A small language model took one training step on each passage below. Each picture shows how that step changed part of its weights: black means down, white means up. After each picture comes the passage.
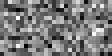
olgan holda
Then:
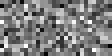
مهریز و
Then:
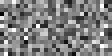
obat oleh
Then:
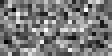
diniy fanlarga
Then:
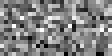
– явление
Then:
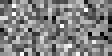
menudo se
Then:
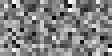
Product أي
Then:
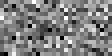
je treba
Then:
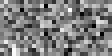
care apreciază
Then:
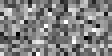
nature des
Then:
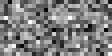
menos que outra
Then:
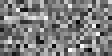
drept civil.
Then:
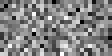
proceso de
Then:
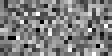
// Science
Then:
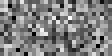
fundamental para
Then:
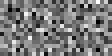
pada tahun
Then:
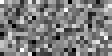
va o'zini
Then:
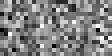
в большом
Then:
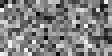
análisis de la
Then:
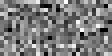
iskor na
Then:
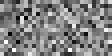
theme, a
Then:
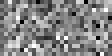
de um clube
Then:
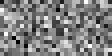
implante del
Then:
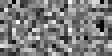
ea lumea
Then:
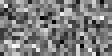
escola, o
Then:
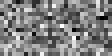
fuente principal
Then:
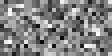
do surto.
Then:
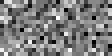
het beschreven
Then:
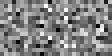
uma mexeu
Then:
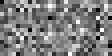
их учета
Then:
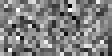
ont fait
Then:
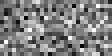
δ, ta-
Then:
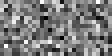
igual; la
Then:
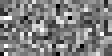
driven by
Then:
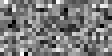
üretim ve
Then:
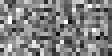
rol de la
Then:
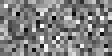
Allen Hynek
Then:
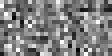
le regioni a
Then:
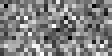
con apoyo,
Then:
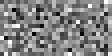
gerenciais do
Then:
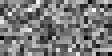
XII asrdan
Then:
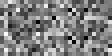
actele normative
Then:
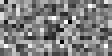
a visita
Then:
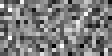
и других
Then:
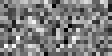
claras e
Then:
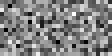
maneira ética
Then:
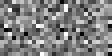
только при
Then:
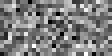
реализации на
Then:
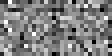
su diversidad,
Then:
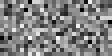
guru dalam
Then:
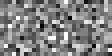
на фоне
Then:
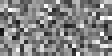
informatie over
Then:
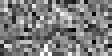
del mundo,
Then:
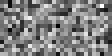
bouts in
